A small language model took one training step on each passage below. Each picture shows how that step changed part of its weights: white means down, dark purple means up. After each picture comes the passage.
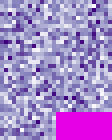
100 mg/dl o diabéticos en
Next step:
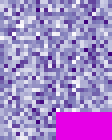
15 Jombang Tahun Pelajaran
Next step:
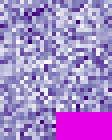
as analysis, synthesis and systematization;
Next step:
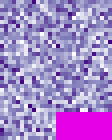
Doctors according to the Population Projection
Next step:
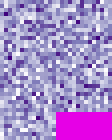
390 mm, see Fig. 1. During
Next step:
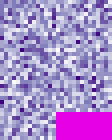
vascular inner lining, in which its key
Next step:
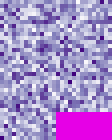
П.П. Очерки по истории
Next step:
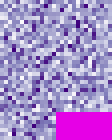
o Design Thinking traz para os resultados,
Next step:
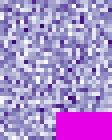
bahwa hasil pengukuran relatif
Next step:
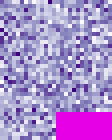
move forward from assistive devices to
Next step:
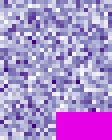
initiative aims to expand and diversify the community
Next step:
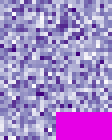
that the brain contains the most important nerve
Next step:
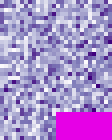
recycling intended signals from the
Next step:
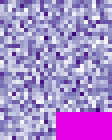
developed innovative materials were acceptable to the teachers and students.
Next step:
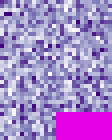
the work models of the alternative educational organizations. From
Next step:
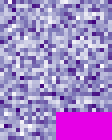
cooling Figure 14. Line voltage
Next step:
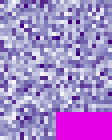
a recent research of pre-equilibrium effects on
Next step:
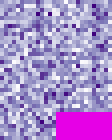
yang mayoritas beragama Islam, hal ini
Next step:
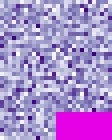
are also presented. This report is a notice related to
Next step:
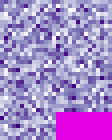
analysis; analytical support; financial condition Introduction The
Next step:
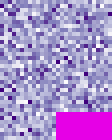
Ханюк // Освітня
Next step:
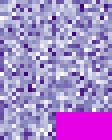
should not impede the survival benefit expected for
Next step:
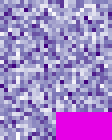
care settings. Its effectiveness is related with improved patient
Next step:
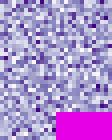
of the pandemic will be but, assuming there is
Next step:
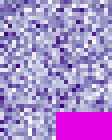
(36 months) Deliverable No.
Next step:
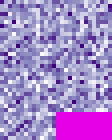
необхідно враховувати потреби
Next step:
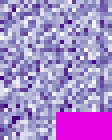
комитеты просуществовали
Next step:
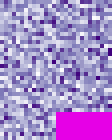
collection and transport activities. Meanwhile, residual
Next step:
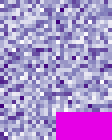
escolaridade. Independentemente da posição social
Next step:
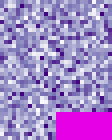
The authors declare that the research was conducted in the
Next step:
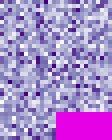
As teorias da relação de objeto representam
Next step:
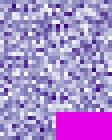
КГ, образуя также лексический
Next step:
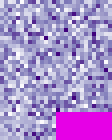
E.P. contributed to the conceptual ideas
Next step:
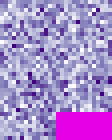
analysis, which explores patterns of meaning in the qualitative
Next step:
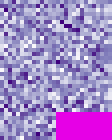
fiscal y la permisividad de las
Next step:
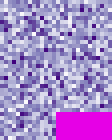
of a meteorite on the site
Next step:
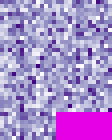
the teachers saddled with the responsibility of
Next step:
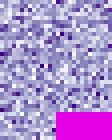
computation resources. The performance is primarily determined by the
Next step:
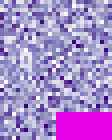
itu. 2) Ilmu Empiris
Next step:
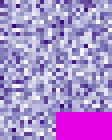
yaitu dengan pengendalian sesuai
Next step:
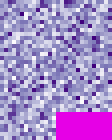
recém- nascidos a termo: um estudo
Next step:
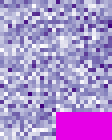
di descrizione del quartiere di
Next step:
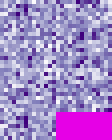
42, 59] nicely present the
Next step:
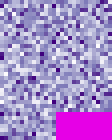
remedies are more acceptable in the belief that
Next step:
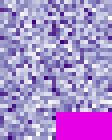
state Primary Health Care Management Board.
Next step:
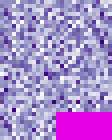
weeded and unweeded plots.
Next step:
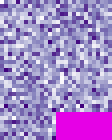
Vietnam al igual que Chile, está
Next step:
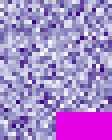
give a 'satin' quality to the surface,
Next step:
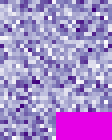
the lower performers even lower; as the latter will
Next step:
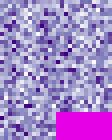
وهي أن يكون من
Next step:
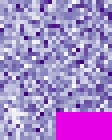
study utilizes the NASA-TLX and
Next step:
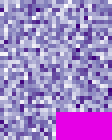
method which allow to compute vortex layer intensity on
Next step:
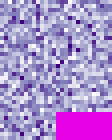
to accomplish language preservation goals.
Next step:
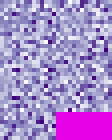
by using Kwatha prepared by Vatahara
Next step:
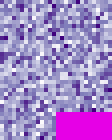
way to locate the open source project that could serve
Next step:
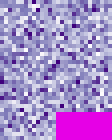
. . a signis Coeli nolite
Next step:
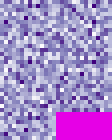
плануванні. Важливим
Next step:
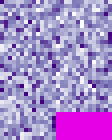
und Detailforschungen sein wird
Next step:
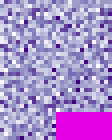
बाबी घडत
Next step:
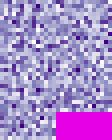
making a machine behave in ways that would be called
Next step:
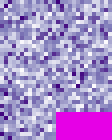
passa, segundo Guimarães
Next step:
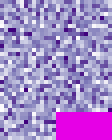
qolish, tadavvur etish),
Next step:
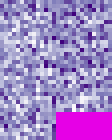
ICBP. ICBP's share
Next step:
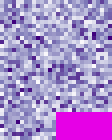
bo’luvch omillar, zaharli
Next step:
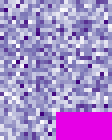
to the detriment of all the downstream
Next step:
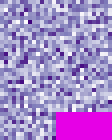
human bio-rights. Instead, the majority
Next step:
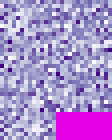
the duties of members. Training workshops should
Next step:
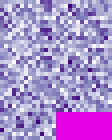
exprimarea ideilor proprii și a sentimentelor
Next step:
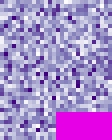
administration was influenced by three distinct layers of
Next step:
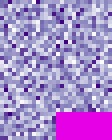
a prominent position in global culture and the economy,
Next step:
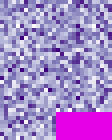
using a multidisciplinary strategy. According to the current study,
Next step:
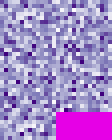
из важных ролей в системе
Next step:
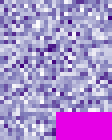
that were previously overlooked or misidentified.
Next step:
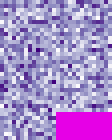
и негативный. Также, в
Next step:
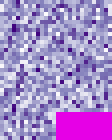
(incl. structural-accumulative)
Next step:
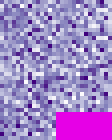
(John Percival and Julienne
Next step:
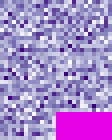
Este estudo trata-se de uma pesquisa de
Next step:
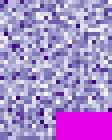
architects also tend to be fixated on concepts and
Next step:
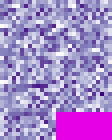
reduced crying in babies with colics
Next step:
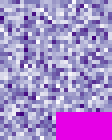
se observó un rango menor de 3 a 34
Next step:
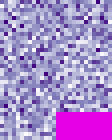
possess inherent advantages, such as relative
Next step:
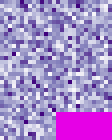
the songs used at the antenatal clinics
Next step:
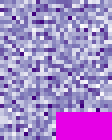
tendência de crescimento no número de publicações
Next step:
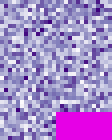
farmers in Africa live. World camel
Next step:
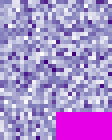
simplify the test and because touch is a
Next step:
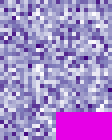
to participate the selection she starts to think
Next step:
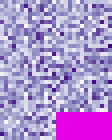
are not easily reversible. To supplement
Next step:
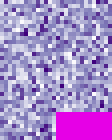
the Chamber of Deputies, Articles 34
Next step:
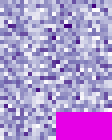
une évaluation des trois premières
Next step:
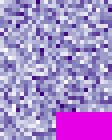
het non-possumus uit. Hij
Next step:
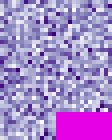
responsible AI Reporting of breaches and protection of
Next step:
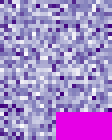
ISSUES Abstract In this article, the scientific
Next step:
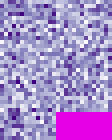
des livres blancs de Portage - Les
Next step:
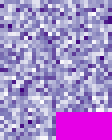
RE sources from one zone to another..
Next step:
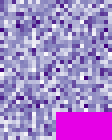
finansowania, który
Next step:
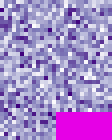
moda mahsulotlarda keng qo'llanadi.
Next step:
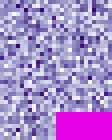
mode. This tertiary infestation
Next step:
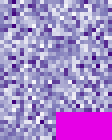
intended to help researchers detect DoS attacks in
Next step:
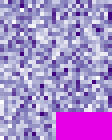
when birds are handled by the head and
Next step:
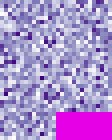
físico, o que dificulta a
